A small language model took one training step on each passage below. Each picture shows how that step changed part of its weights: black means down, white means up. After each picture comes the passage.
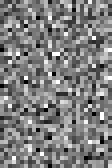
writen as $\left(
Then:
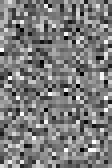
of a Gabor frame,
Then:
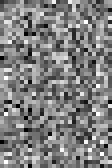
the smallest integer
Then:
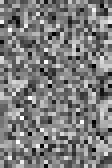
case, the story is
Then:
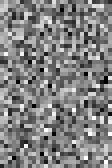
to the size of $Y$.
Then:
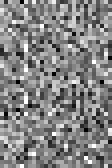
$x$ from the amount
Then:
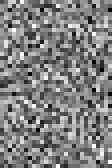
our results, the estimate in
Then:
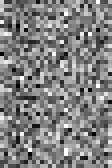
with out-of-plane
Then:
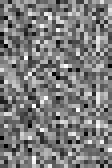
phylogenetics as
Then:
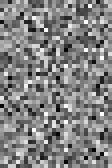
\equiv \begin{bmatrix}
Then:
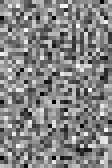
as {\em the point at
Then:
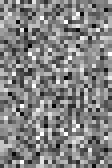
with an edge-labeling
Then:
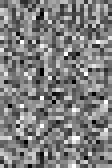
finite simple groups and Jay
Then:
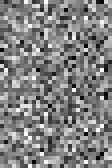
\begin{pf} First we
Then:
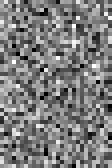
otherwise periodicity is provided. We
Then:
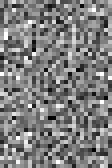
2$, we shall apply Lemma
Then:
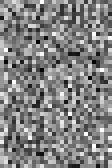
the two groups of structures via a
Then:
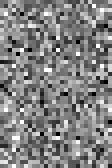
with the usual modifications when
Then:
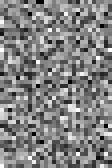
a meaningful probability measure over
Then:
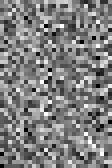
the pinned case,
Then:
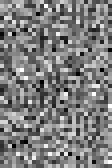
the isotropic TV
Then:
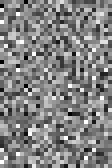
von Neumann algebra
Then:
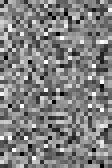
problems and possible future
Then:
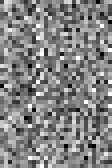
listed in the third column of
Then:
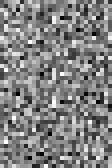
For some special cases this conjecture was
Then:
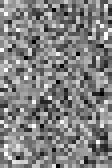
for which the reflections are all
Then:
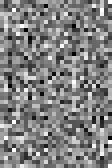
cohomology class (more precisely, the
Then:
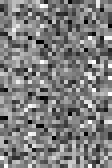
The latter shows that the proposed
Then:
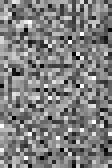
that we have not defined any
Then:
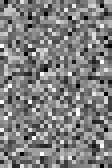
equation \eqref{eq1}
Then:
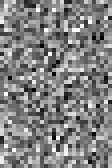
non-negative real numbers, and
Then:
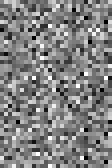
second level of $(\wcP)$
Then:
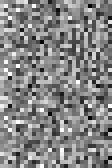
consists of all matrices of the form
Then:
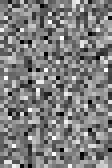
constants of a pre-Lie
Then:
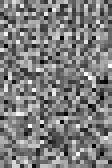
effect concludes the paper.
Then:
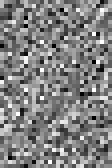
\noindent{\em Case
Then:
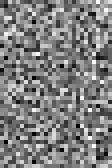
the rate of energy consumption,
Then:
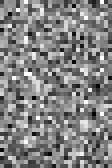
$\mathcal{J}$ in the
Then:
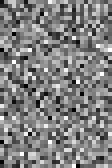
periodic character we use periodic boundary
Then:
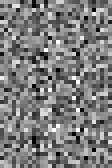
la Société
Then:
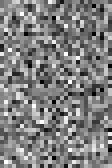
following a priori bounds are
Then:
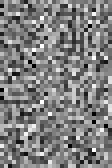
Dirichlet process. Since
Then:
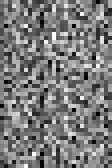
Young tableaux
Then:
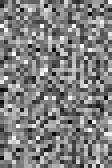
consider a new field~\(\fu
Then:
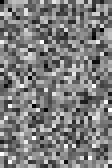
both $\widetilde{G}$ and
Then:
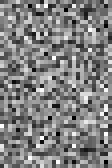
$N=2$ is given
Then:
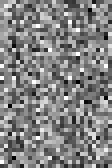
of the velocity field. In order
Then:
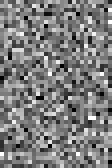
in this case is given as
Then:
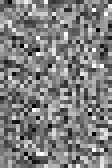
of summation, cf.
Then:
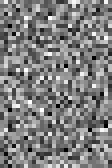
s)$. Choose in
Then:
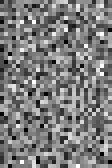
strong contractibility,
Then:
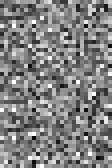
empirical distribution of
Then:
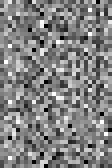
portraits on the
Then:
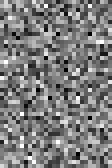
rate is depicted in
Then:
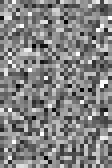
until we reach the last
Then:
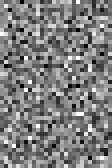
everywhere. Let $F:
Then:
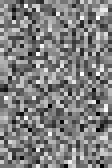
change of variables. We consider the
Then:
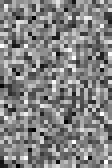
such that $xp +
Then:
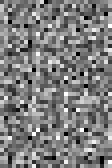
.$\footnote{% See
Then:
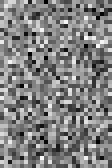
by hand in full generality.
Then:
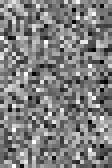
on the solution to an algebraic
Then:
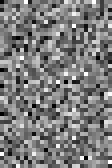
structure $(\mathbf{C},
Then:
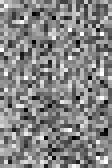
and to use Theorem 2 and its
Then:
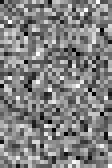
draw a line $L$
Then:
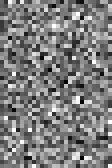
formula, the unique solution can be
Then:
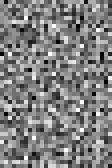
to lengh $n$
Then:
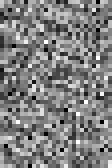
earth Zeus
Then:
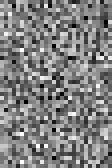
and $g$ is induced by
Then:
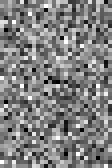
scenario relates
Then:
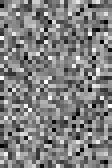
be found in Hartmann and
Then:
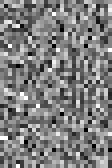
proof (and a more general
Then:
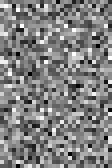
curves shows. As this is also
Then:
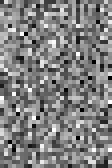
it follows from the transversality
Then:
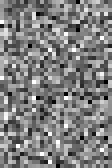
4-space. The objective
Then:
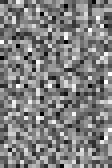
$\alpha>0$ be given
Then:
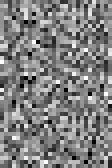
C'}$ naturally.\\ Since
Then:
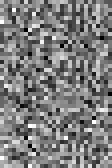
Note that the objective function
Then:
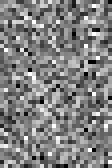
from incomplete spectral
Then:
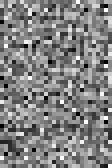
PD, we conclude that $
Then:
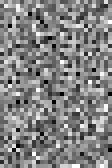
functions on the optimal value for the
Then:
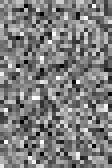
proof is included in the following
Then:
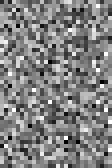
$\Phi^*$ is a measure on
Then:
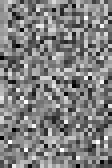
independent of $k$. Using this
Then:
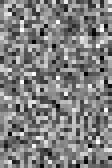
of $\G$ are compact
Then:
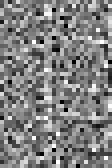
\fi \ifTrans
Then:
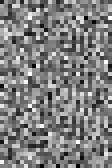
is symmetric. A nonzero
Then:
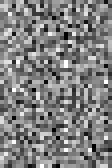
> 0$ is the coefficient of
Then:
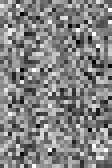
of the error. In this particular
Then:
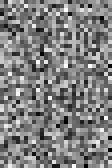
is bounded, since ${\rm
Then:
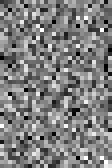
an odd cycle $C'$. The
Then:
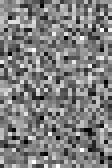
is not Gorenstein.
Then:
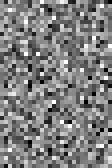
conducting fluids under
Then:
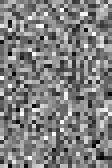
curvature of the boundary in question,
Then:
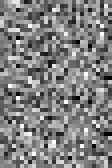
contraction lemma, we find
